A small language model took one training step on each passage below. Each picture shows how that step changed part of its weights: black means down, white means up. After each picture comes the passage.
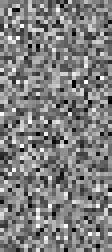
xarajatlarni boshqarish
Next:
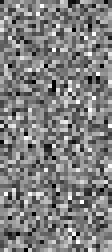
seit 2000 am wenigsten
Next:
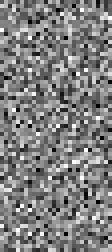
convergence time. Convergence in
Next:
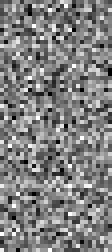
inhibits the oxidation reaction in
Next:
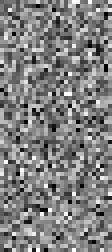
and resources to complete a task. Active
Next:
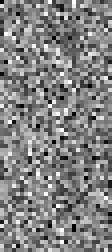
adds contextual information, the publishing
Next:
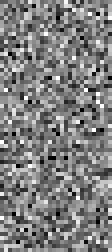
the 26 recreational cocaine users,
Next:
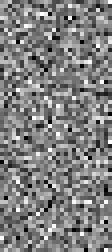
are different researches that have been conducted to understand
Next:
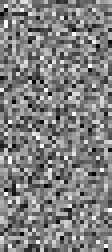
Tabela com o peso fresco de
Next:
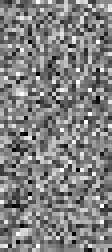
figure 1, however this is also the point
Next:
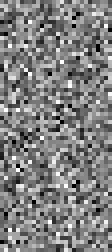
dan 2020 yilgi pandemiya
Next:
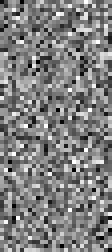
de sus mapas mentales sufrí
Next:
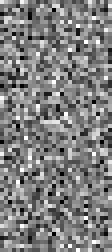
сили чи інших форм
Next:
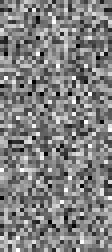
E. (1942), The electrical
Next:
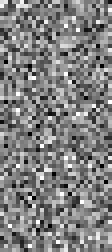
Technology Selection (WP2)
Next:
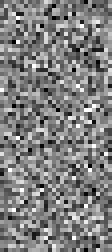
de alunos de uma instituição de ensino
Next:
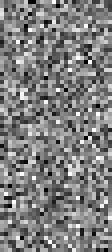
on the campus of anglophone
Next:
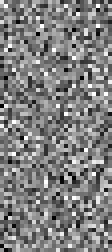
de este modelo utiliza la variable
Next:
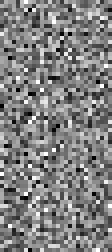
İ. Ya. Yakovlev
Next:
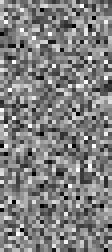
the basis of a valid air operator's
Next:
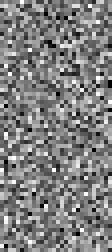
a elite que detinha o poder se
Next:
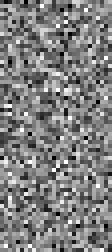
tibbiy xizmatlardan
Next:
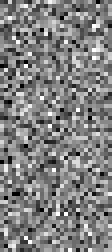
activa en passiva voorkomen.
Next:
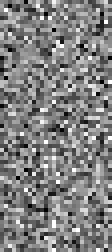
довольно распространена
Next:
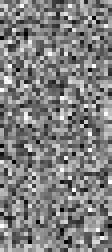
Ledelse og finansiering.
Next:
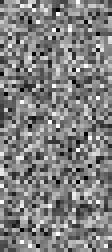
that there is a significant difference in the mean
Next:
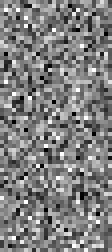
deutschen Bevölkerung
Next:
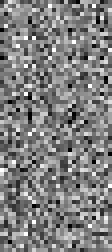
II. EXPERIMENTAL
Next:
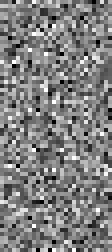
exclusive metal binding through
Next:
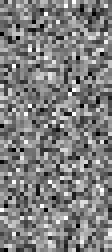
har qavatga somon, xas
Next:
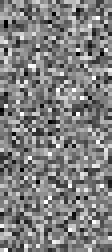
"A two Stage Fuzzy Logic
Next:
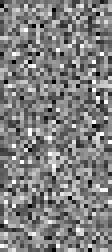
min and supernatant was collected. This
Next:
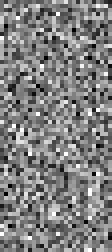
structures in two channel lengths.
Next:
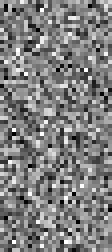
bireyler yetiştirdiği
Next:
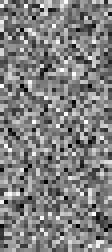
одновременно несколько
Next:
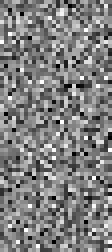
limited quantitative work modelling how social
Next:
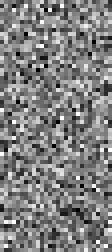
the speed or cessation of this process.
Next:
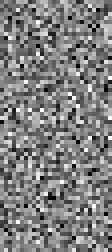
Medical college: SLN
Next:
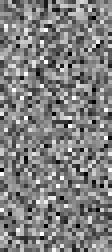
Hachii volcanic group) contain
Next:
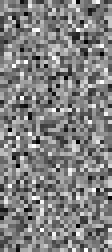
over South River Forest” shows a
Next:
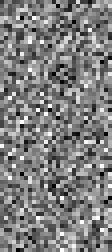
configuration parameters. From the available
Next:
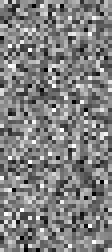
т.д. Кроме того,
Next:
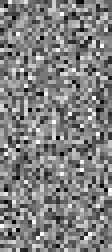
ini (baik dari aspek
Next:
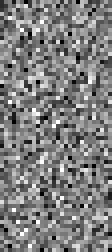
acompanhar a leitura do
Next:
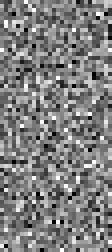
alzan sobre el repudio de las
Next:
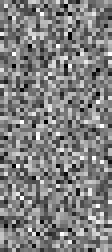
qo'llash, shuningdek,
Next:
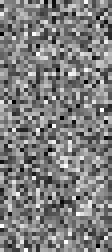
aviation, machine learning, SESAR
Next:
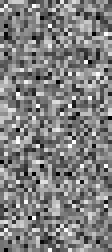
Shunday qilib, ushbu
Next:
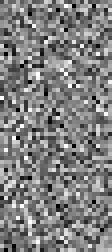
obidalar tarixini ming marta
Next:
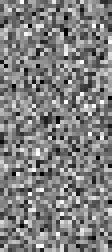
mitosis and lymphocytic
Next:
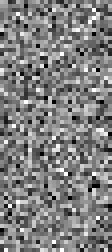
strategies to communicate other messages that they
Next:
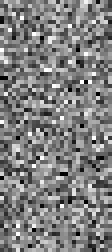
aim was the proposed change to address PCDM using
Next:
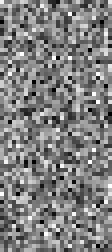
that the demonetization had a serious
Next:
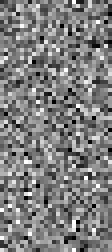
raison de leur dépendance
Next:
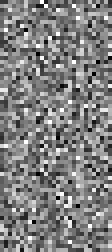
for products labeled halal. A
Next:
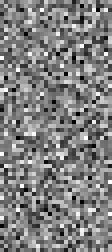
girls faced a lot of challenges
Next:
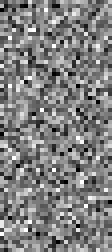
mikroorganizmlarga bir
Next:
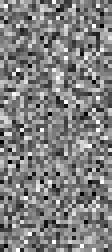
и дидактическую основу
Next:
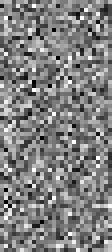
for Europe should consider that not all European countries are
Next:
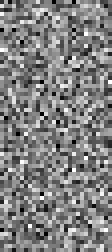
va faoliyatga yo'naltirilgan
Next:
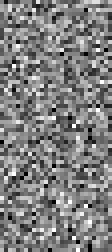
desenvolvidos. Alimentava-se
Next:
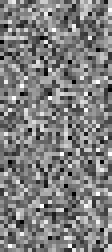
pengawasan yang lebih
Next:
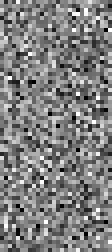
same energy factor for all existing types of
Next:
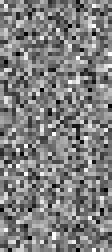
был выше, чем в
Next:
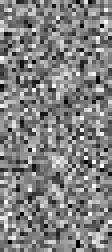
закладів дошкільної
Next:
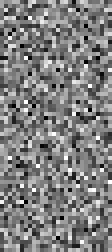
„a fost”. În cazul
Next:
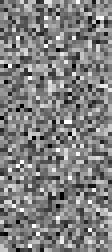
and cold, ensuring the continuity of
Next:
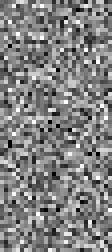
processes occurring in the Arctic
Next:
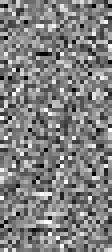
research results provided more insights into this field in
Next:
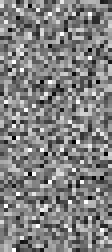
year, more than 6 lakh students
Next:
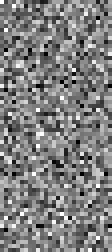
transformatsiyasi va komil inson
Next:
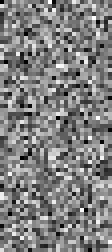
the treatment of the wounds. Tridax
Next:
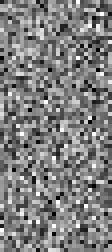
cool Runnings intervention):
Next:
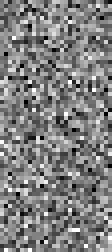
is to reduce transmission of sound to
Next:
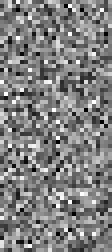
inherently part of Islam but represent the
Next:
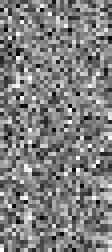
of the opinion that the adhesion
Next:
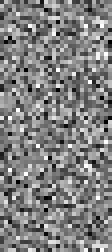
les dynamiques économiques
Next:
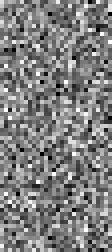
flow velocities were in the limits
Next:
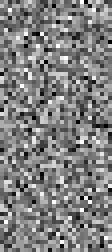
Азию. Это было
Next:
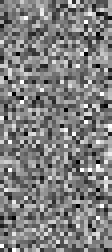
Representación de la reacción de
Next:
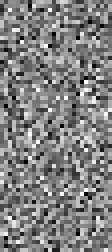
Physics courses offered in the
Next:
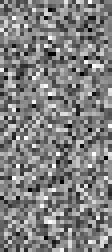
O‘zbekiston Respublikasida
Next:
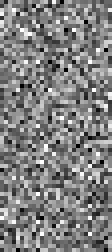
equation 6. $$y_u =
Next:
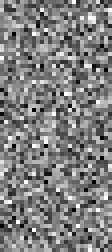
and methods:** a clinical and statistical examination
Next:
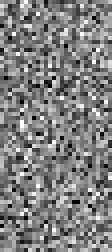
der Forschenden bei Bedarfen
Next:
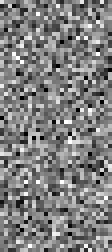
and size difference of two succeeding
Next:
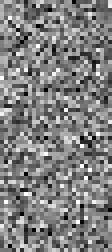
fibre dominated fracturing
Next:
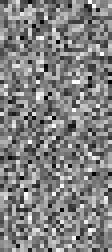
modern physics, epistemology of
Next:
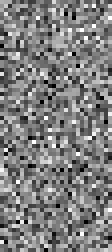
there are 16 categories for place of
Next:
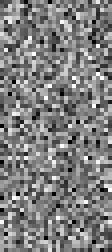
outside of the researcher. This practice
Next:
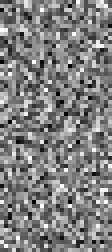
стимулами отъезда
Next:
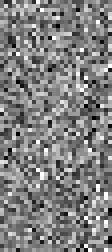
88 г/л, через що
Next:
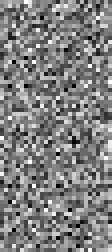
the insufficient use of individual and differentiated
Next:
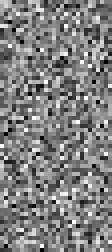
ibu ini adalah contoh yang
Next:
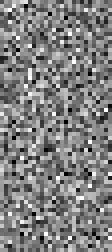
pembangunan, dan hidup
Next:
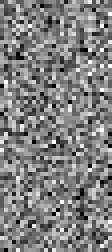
has presented: - The use of optical
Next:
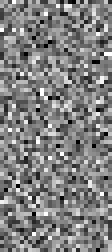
чудеса. Все эти
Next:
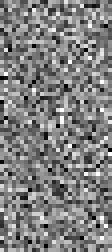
психодинамики [3], из
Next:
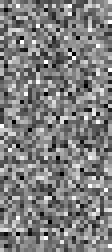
of cognition are as follows.
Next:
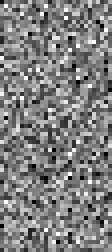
complex functional groups have been reported so far.
